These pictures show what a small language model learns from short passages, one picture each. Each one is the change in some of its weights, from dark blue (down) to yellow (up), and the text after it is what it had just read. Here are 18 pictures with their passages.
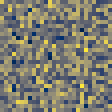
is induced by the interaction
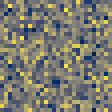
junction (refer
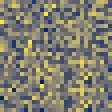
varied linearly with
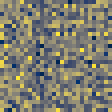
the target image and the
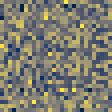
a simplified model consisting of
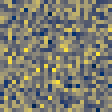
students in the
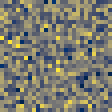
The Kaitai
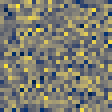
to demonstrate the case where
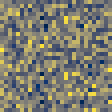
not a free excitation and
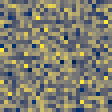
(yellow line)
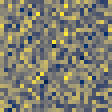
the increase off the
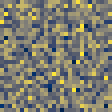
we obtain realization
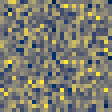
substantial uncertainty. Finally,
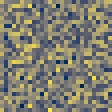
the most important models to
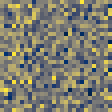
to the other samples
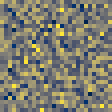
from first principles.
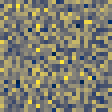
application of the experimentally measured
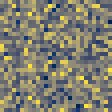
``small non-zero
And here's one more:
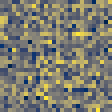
quarks, but two
